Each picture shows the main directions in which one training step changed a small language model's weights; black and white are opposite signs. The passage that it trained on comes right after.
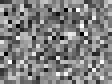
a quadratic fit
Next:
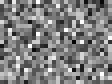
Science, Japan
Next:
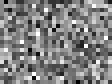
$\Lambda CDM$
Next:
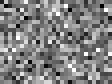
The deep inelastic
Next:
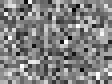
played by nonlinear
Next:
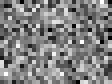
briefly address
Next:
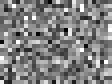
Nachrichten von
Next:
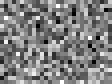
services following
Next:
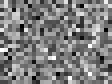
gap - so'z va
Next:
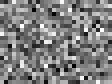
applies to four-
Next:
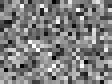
galaxies. A small
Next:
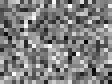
global context
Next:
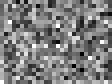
Haufen** 1.
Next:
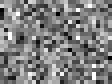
o'zi uchun
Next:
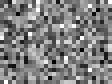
V. Изменение
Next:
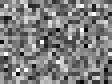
entre os custos e
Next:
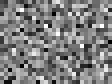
zu N₂
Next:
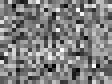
é o objetivo
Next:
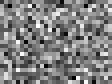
Commonly used delta
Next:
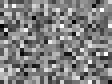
cooling and the disk
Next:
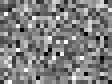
the information obtained from the
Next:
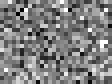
K, \nonumber\\
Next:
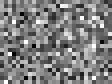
fayz media”
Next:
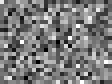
distributions of stellar mass
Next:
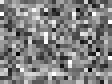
search into a new
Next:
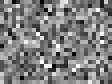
a \emph{truly
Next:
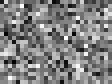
more energy localized on
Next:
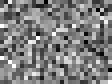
invariant actions for
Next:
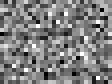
loop operators,
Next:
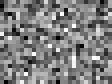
bars represent standard
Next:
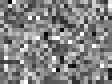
метафоры в
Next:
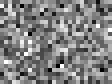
el resto de los
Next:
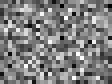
case where the system and its
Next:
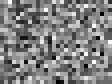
такого уровня
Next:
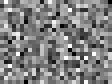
Spectra --
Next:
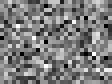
the MZM modulator
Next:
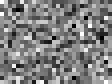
compute the free energy
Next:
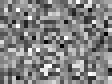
find that the energies
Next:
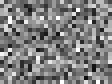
in a similar way.
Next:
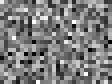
the President of the
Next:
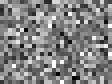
physical time interval is
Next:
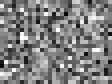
com o crescimento
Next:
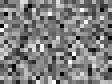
Factors in Computing
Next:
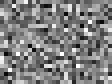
Acrecentar la
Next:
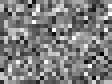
we emphasise that
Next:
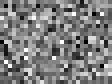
processing are specified in
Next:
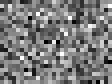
materials discussed
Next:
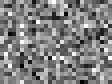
intermediate values of
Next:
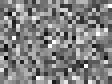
sampled within the first
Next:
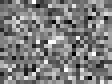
how SRCs
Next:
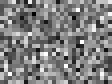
New York,
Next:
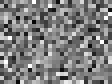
obtains a dynamical phase
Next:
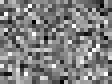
incorporates two
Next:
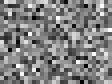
able to reach the
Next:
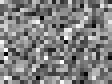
by collecting statistics
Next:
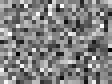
sub-leading jets
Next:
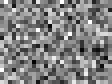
examples on fig.
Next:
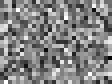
in figure 1, we
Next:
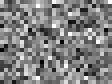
radius $\ell$
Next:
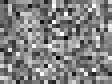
susține că
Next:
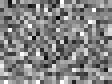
партияси ва
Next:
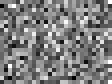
esa energetika
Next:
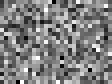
theories and dynamical
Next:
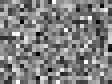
y Sullivan
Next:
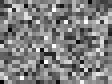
as células
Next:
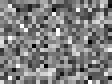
In the Euclidean
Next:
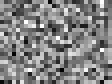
equation (\ref{Q})
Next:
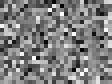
conditions can be an
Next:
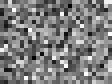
radii of specific
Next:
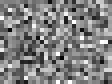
to the current orbital
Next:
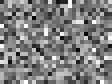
aire a carbono
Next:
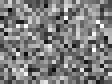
the Netio's
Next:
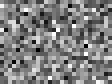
at low temperature. The
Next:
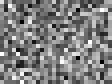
the planes perpendicular
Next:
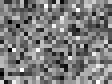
zeros state. \item
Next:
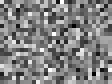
(f^T \alpha
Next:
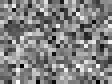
Skylab and, in
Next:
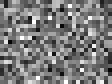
Hu T., Yang
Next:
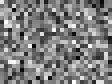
gazetalarda va
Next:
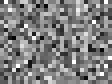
weighted mean value of
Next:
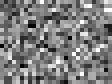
Ulcers: A
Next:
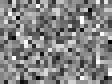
limit of very heavy
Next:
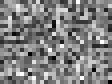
disorder, which correspond to
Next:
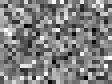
and mean values $\langle
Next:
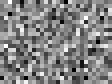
в группе
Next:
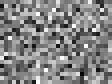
M. B. Xursand
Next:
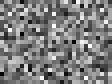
75 Löhne,
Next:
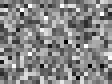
boshlab ishlab
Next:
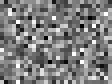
At the one-loop
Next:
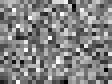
flagrante. A
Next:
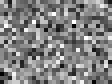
the control parameter.
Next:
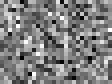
# 1 Introduction
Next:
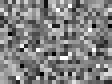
of stationary spectrum between
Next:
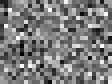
\emph{exact scale
